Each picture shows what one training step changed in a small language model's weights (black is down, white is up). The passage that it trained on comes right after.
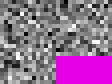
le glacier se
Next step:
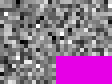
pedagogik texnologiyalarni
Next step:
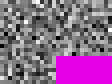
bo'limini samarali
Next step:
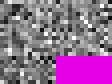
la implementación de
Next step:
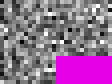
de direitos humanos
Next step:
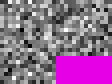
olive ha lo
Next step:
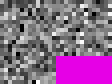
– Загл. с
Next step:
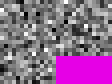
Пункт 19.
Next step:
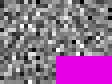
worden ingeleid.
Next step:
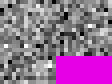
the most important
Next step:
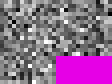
ao sofrer uma
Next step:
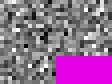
про патентну
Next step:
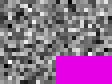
mão das seguintes
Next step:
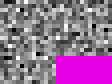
hech narsa
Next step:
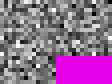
sonucu olarak
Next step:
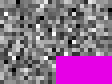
pedagogik texnologiyadan
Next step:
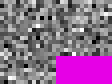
foi analisado o
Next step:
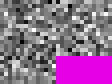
control terhadap
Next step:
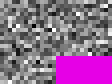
tvoriv yak
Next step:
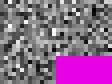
yoki yo'qligini
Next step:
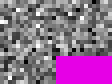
en mühim
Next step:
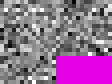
für Transkribus
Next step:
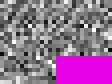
і систему соціальних
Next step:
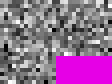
va hujjatlarni
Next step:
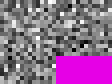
Climate in
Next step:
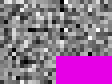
los objetivos sociales del
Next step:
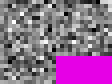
shkencë u
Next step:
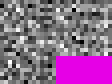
people and 21
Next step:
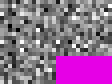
uso de una secuencia
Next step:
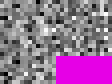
verdes irá permitir
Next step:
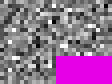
boshqa darslarga
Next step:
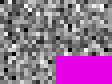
*El futuro era el
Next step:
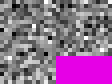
fora o responsável pela
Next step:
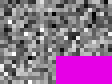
talqinni ishlab
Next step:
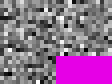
door schrijver de
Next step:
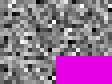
сабаб бўлиши
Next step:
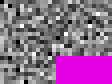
ein möglichst
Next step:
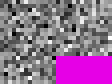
se justifie par
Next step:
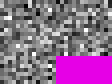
abre a peça,
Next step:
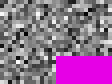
Amsterdam op
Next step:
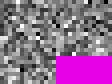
Kirish Siyosiy
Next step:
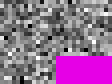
e qual a sua organização
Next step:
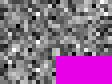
depois de fazer
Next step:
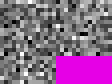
de ingresos.
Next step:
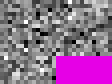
tizimi flektiv
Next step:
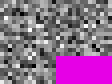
diperoleh dari
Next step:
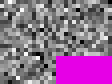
на корекцію
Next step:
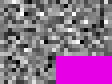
grande réceptivité
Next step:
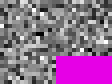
naturaviy sinovdan
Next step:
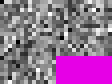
comunidade surda e sua
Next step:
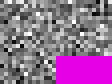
los casos estudiados,
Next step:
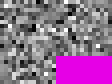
las tradicionales
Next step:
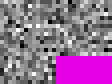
de los profesores y
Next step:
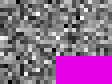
Kebisingan dan
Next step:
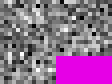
°C utilizando una
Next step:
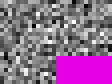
e testículo à
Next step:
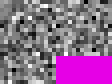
uning subyektiv
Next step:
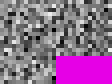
रूप से
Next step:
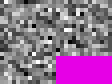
a las cosechas
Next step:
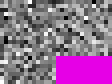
Lo anterior nos
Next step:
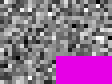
capacidade de assumir
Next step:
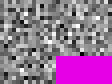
argumentação do
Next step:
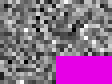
зазначає, що
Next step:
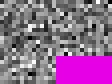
не проявляют
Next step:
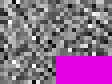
von Aus- oder
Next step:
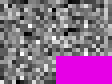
(bspw. die
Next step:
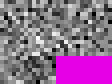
Allen ta'rifiga
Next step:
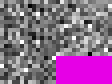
questioning during the
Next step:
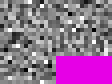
la variable sexo
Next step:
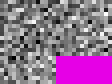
formación escolar,
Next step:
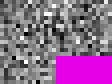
(DGEC) O
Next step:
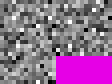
buyuk insonlar
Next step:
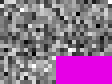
проходили под
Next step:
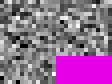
que no funciona la
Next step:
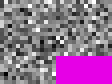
sent COD.
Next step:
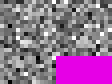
не менее
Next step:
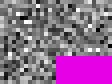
à l'activité
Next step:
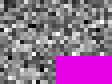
empresa conforme o
